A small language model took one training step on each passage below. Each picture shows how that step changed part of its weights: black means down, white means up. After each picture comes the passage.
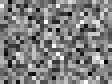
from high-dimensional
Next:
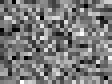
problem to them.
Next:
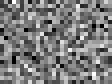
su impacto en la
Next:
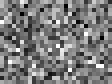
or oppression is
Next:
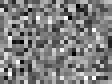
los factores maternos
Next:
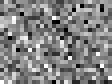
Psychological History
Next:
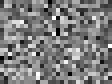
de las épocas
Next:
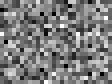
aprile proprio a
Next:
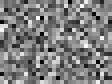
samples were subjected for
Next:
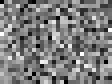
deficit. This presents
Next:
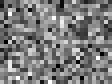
non-linear model where
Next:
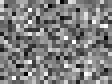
type B components of
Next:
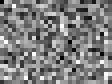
diverse & demanding
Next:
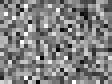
in Rivers State.
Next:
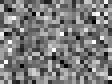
Assessments usuli
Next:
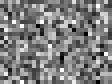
be implemented to improve the
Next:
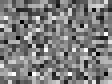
using digital techniques to
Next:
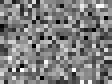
like hepforge
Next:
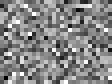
B (HBV)
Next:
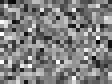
el funcionamiento del
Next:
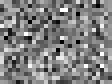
Generally, one QAT
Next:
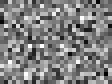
numerous frequency
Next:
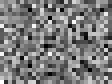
van den toestand in
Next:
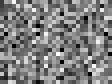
оң әсер
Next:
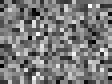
increased, its total soil
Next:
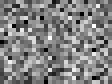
level of fairness of
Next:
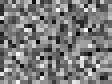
студентите в
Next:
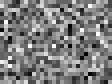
of momentum,
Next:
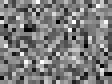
the general strikes in
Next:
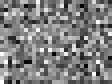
lojistas no controle
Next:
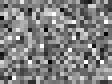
acquises par les
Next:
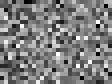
the current data takes us
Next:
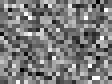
treatment. About
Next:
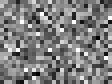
nevertheless made
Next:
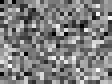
contained only email,
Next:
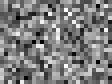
Qabul qilindi:
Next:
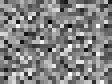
DCB tests.
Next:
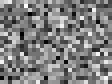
content of the Learning
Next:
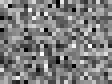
satu bahasa
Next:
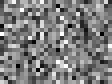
flood forecast,
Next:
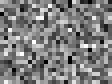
la medida en que la
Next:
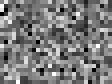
efficiency improvements;
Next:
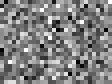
& Henny,
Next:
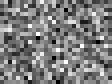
3rd order are
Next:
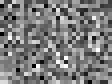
de contaminación, sobre
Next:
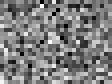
journalism and conventional
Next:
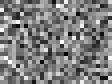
impact, prevention.
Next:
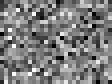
displacement curve
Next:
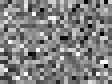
O estudo 1 teve
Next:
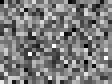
intake estimated to
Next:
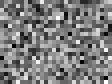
computer. On the
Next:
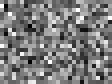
meet all the requirements to
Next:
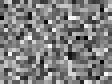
Air Temperature from
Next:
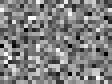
del área de
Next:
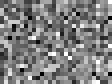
in this paper. The
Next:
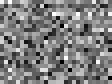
refractive indices, and
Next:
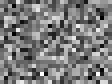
case of the one that was
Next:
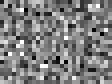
its isotopes, have
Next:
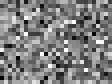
drug content and %
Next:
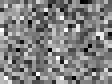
the environment. This study investigates
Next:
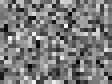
timing channel
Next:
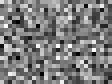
degradation remains
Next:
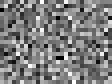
karena itu
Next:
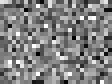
about their experiences in
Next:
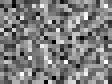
time since MRCA
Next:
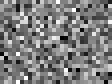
esfuerzo material
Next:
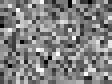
la ciudad como el
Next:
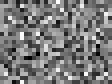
the syntactic
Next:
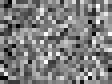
roli beqiyos
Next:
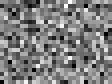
fac orice pentru a
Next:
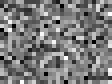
and the need for effective
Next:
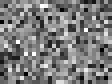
like to confirm
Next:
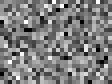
the *Harry
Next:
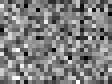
Specimens from the
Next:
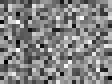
can effectively meet the
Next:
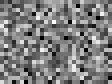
in njihova
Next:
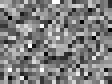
Control. CDC
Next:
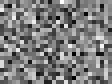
of remaining filling
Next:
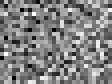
plaats dient op
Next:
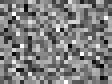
e grande será o
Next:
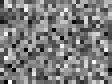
implementing vibration
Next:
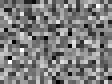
a través de la
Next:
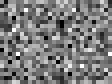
- FERGANUS
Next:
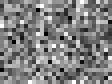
predecible. La
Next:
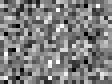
applying new methodologies
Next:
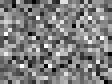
la Historia elementos
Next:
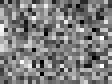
that students have serious problems
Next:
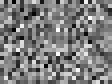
philosophies of the
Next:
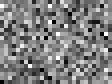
Storytelling 4
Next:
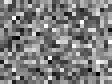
kichik biznes
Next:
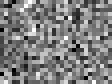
delay propagation.
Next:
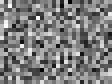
study was conducted in the
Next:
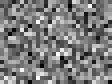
факт, тобто
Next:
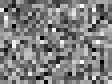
research output. Part of
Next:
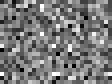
in total energy consumption by
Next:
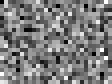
the top tool contact
